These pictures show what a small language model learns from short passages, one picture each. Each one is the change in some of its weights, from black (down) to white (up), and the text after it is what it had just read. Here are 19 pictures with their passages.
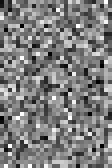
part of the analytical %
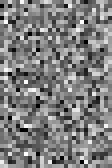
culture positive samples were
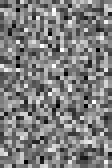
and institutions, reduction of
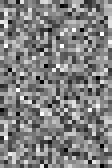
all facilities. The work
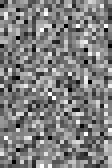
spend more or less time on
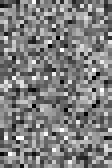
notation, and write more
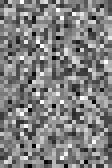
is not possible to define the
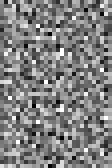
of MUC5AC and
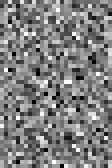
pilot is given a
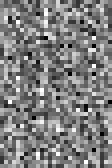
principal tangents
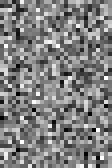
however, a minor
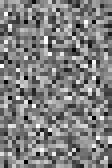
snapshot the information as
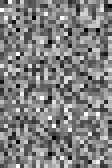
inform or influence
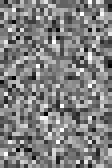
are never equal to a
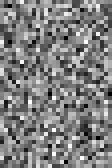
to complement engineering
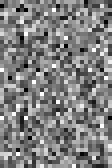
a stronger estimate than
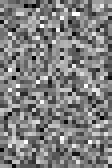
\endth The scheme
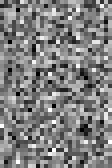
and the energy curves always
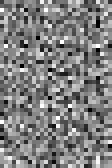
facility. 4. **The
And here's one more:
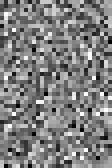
highlight the value of NLP
